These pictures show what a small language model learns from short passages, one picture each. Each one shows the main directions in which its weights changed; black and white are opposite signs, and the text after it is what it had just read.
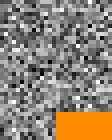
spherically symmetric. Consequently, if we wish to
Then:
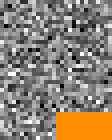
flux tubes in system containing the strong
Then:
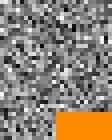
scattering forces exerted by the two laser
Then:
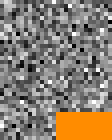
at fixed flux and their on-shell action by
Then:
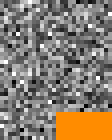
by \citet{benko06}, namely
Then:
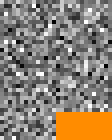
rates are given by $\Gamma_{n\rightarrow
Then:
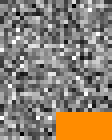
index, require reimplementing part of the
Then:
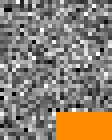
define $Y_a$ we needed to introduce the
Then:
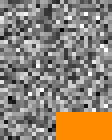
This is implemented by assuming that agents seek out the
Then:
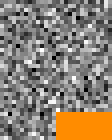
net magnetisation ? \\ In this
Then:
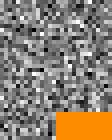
contains the mass $M_{\rm g}$ in
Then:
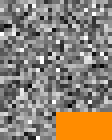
round-trip losses for the signal and
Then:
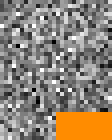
University Press) \bibitem[Zahnle
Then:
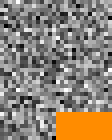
can be adequately fit by either a
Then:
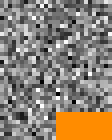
\end{equation} The lagrangian thus becomes
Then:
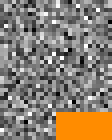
into account in this case. Rather than calculating
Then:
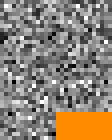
solution only for a small bias, $V\ll
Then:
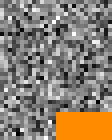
(Wray et al 1981), although many
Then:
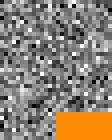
sample complexity is governed by the maximum pairwise
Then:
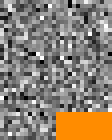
by the amplitude coefficients $P_{\pm}$ in
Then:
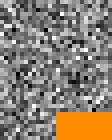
of the transition that have an amplitude on the order of
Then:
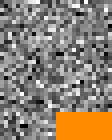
s^{-1}$), all being consequences of the energy
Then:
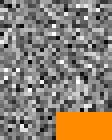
in Tanzania, a standard
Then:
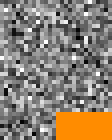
benefits from modelling processes followed here. Cost
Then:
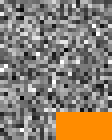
Praha 8, Czech Republic
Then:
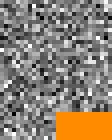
are concerned with denoising. Any model
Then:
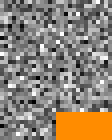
stable QSL states. In particular, since
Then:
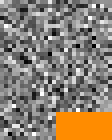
HCI's ({w} transitions isolated as
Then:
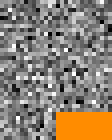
the order of magnitude of $10^{1.8
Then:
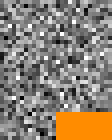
to high CARS intensity on the image.
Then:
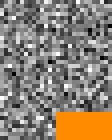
energies. Moreover, the pile-up and high
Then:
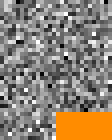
$\phi_n(x)$ are eigenstates of
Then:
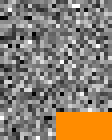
and rarefaction dust waves, respectively. The latter
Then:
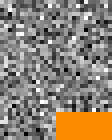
in the case of state I, the asymptotic value in
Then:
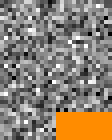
the overpotential for CT can be reduced by as much
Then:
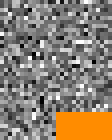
resummed power spectrum using two alternative methods in the
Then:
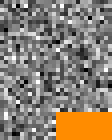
Takashi Taniguchi for providing
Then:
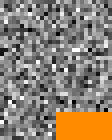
determined by the non-linear least-squares
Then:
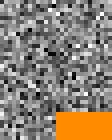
search for the general functions of BMNs in
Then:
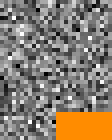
the others, the NLO part. Similarly, the
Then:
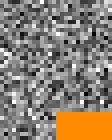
two sub-models produce near-zero scores --- specifically
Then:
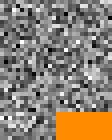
= 9$ was set the same for each solution.
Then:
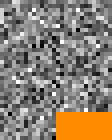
{author} {\bibinfo {author} {\bibfnamefont
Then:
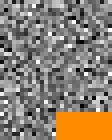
We fit factor models to the FPC scores to further
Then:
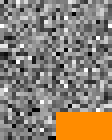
Dolgov'PRB'2005} which
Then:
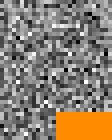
processing chain for group scenarios. *patients to
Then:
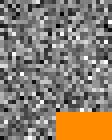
unsustainable regime for lower tax rates is
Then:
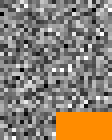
Ia data, points to a moderate violation
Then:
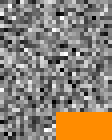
applications (Bottom). Both the deflated and non
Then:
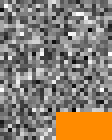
but also $Re_{a}(\Gamma)$ can be
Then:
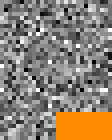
sign'' problem is evident. The problem actually occurs at
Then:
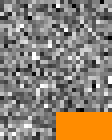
and fainter than main sequence stars, and they
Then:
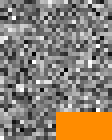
the stable dark energy dominated phase. Instead, if
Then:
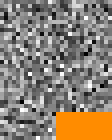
of ceramics obtained by conventional sintering and
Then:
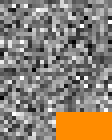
for polarization-insensitive absorption efficiency of a 50
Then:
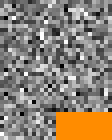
a single EC molecule solvated by a
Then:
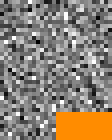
resampling considering error in both log(IRX)
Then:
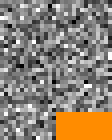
is an equivalent procedure for the Navier-Stokes
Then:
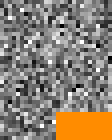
experiments (see methods). **Figure 4 : Spectral
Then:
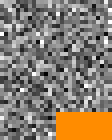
of the mini-app interaction history. The empirical
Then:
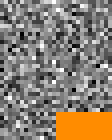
possible BSM explanations. I benefited from
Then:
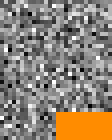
Real and (b) Image parts of
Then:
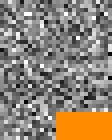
seen how relatively involved permutational tests are necessary in
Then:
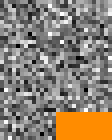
across the device's whole active area with a spatial resolution
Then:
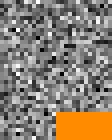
Let us now further assume we wanted to plot
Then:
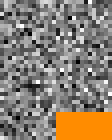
near the target's location, but further from the target
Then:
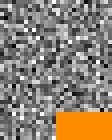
networking and the comparison of DAI and GAI in
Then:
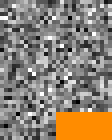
the ZAMS, with the dispersion surpassing
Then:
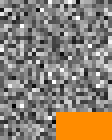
this, whether the star is death or alive
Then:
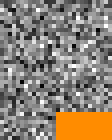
for the approximations in Eq. \ref{Eq expanded
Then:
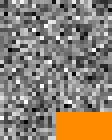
radius of the star is almost constant. Only toward
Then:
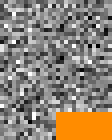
\textit{in vacuo}, and would thus not
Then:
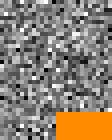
We use continuum modeling to describe homogeneous long-term growth
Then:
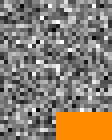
by a damping factor $\omega\in\mathbb
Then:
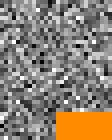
the work depends on the number $N$ of trajectories
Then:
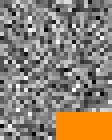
of balanced negative and positive support. This feature
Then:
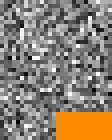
For example, they could depend on the energy density
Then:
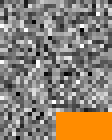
local strain effects. Data-driven methods have shown
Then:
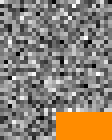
conclusion that the jets in A0620$-$00 and
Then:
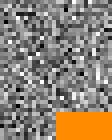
cannot determine the change in attention from educational to
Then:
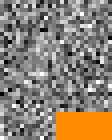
have much weaker dependence on the second gate voltage.
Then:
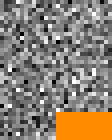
$\Delta \phi_j$ are measured quantities,
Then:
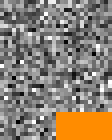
different from the input spectrogram, there is
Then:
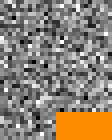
better rejection while maintaining a high flux compared to
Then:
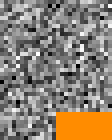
The particle WFS evolves along $
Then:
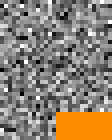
\draw[arrow] (check) --
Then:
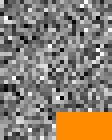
inputs. Accuracy dropped to 50\% on
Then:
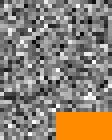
values. Dashed lines separate stars that are
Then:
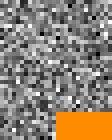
pole of the system linearized at the
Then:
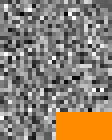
QNPD could respond to light with photon energy
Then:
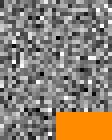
deviations in the RMSE from n-fold cross
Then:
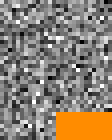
U_3\vert>U$ the
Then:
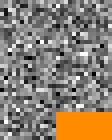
of Cummins and Patera
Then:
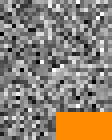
from channel $e$ (connected to
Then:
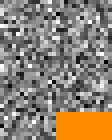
detect prominent cycles, i.e. cycles
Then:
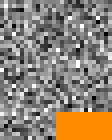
{\bibfnamefont {S.}~\bibnamefont {Olson}},
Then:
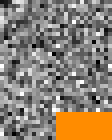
\bibinfo {author} {\bibfnamefont {A.}~\bibnamefont
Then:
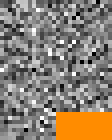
of the two distributions coincide. In the
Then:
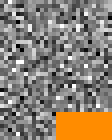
or $\HH$, or to a ball, or to
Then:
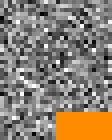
\caption{Sensitivity of margin hyperparameters
